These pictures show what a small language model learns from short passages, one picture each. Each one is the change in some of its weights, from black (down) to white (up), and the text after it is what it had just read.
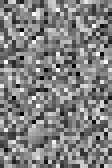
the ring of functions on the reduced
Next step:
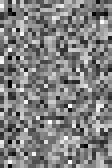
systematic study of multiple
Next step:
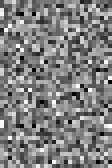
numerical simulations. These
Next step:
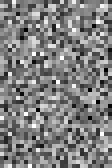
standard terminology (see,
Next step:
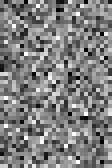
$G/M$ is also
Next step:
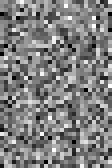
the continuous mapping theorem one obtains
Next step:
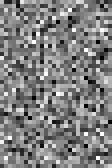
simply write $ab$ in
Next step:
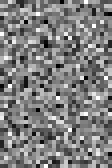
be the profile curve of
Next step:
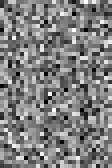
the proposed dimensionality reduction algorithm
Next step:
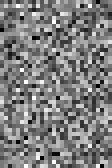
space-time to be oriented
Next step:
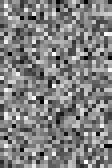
space $\EP$ is a particular
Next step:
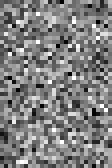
into a (separable)
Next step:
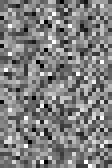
geodesic triangle $T_z$
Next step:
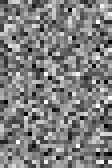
the similar operations, we may
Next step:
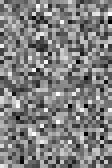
The operation $\odot$ on
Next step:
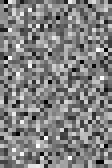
this extremal function is the
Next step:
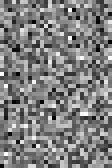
then, 16 additional elements have been
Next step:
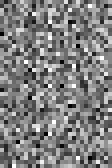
the s-step Omin and
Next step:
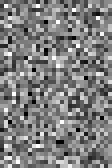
each $X_i$ a
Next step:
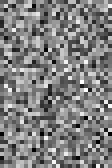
the complex manifold associated to an
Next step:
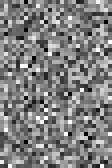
field, so $S$ is
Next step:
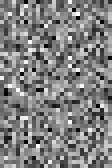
$t=0$ when the
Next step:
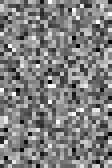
Jensen's inequality, we
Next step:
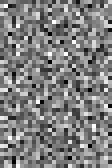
polarized toric surface.
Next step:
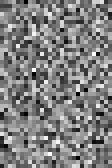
and the verification of the
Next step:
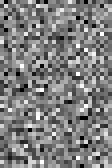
Then $Z_t$
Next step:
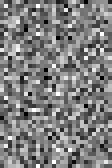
space $X^*$ has the
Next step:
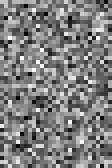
We suppose that $V$ is
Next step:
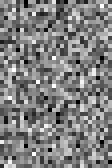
i}$ is the self intersection of
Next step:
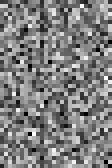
block matrix inversion identity, it
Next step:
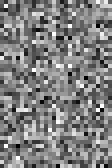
of $Y$ with reduced
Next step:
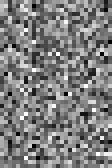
case of smooth plane curves. In
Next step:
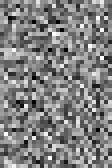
Missouri University of
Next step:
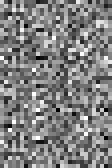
of Lemma 2.2.
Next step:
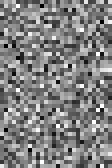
by the fact that with such a
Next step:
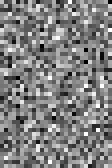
$k \leq m$ of
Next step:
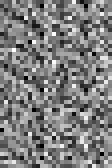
(extension of scalars),
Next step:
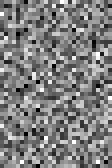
and vice versa.
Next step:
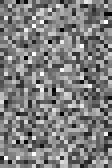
by many researchers,
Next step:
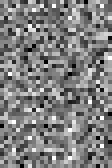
\end{eqnarray*} Then it
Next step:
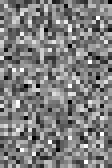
variety $(V,L)$ and
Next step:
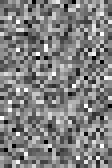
$B \otimes_A
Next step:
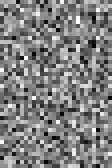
a tangency graph of a
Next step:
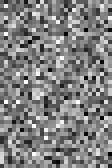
$\Lambda$ be the set of
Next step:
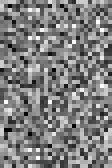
assumption digging,
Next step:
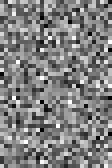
deduce modularity by analytic
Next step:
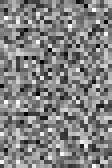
evolves in time at the
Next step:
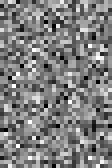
the order of such a function on
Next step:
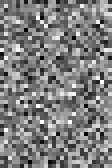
integer $m$, we have
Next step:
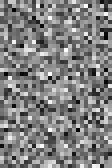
mid-surface. The small
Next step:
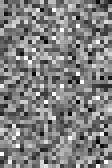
solution $(\bar Y, \bar
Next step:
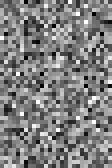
$\theta>0$ and
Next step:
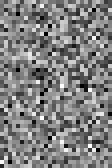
We first consider the exponential weight
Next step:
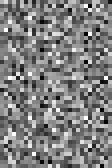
symmetry of them. We will
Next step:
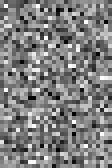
for some $f$ in
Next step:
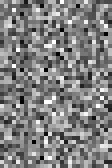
the statement (point (ii))
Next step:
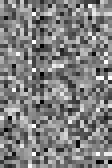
derivation of the integrator and
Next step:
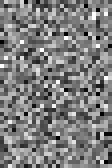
what we want for the
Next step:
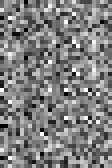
way we chose $q$,
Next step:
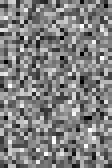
are the maximum allowable rate of
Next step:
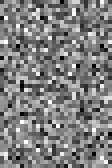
by the polarity with respect
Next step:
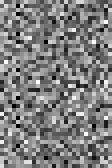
following refinement of Theorem
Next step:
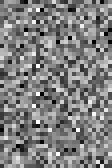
z_k $ for $
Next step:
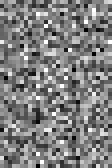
the conference\\
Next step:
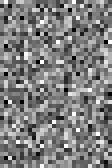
dx . \ee Now we can
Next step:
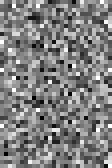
However, as is discussed further in
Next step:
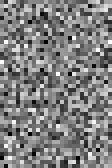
is a continuity point, then
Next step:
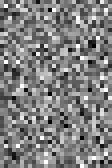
a smooth covering of ${\mathbb
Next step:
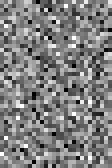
% \begin{equation}
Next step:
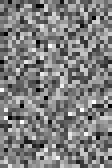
neighbors in ${\cal
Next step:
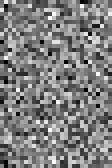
for linear problems we were able
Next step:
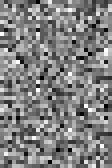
show that $z(x)
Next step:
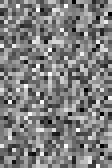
X_1 \dot \cup
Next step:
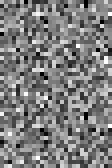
size of the initial graph.
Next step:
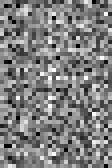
Jones [J1,
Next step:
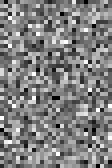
projection is defined by the following
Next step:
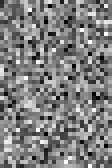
showed that the continuous-time
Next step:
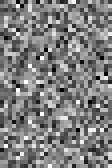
the smallest rank
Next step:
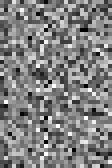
The initial conditions are given by the
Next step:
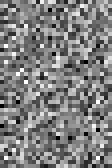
\rtimes G)$ be the
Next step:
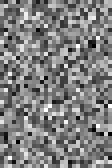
a local orthonormal frame,
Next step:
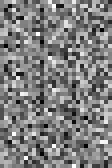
Thom's roots). Then
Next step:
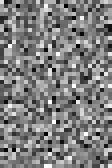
the following \begin{proposition}
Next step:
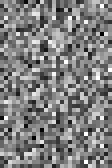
$H$. Up to
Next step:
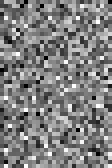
smallest. (Here
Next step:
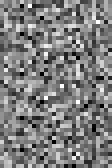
used to first discretize in
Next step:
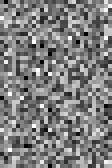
action} As we suppose that the
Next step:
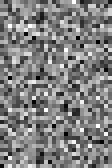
and generalizations can be defined
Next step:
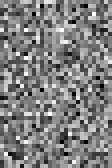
open-open game,
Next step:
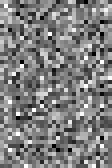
assume that $G\le
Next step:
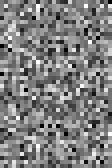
$x^*$ is a solution of
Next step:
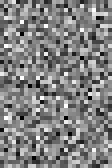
is a parameter. We apply the
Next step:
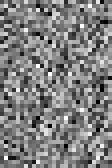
: \R^d \rightarrow
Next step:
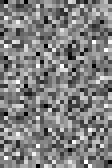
viscosity matrix $B$
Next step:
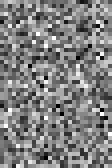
with critical nonlinearity (that is
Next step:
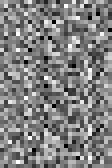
\begin{eqnarray*} &&C
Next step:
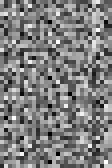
constructed would have to have density
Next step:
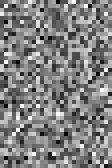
\mathcal{R}$. For this
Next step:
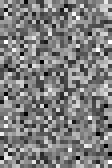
bad face, then there exists
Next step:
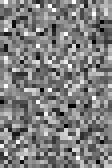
any 2--geometry will
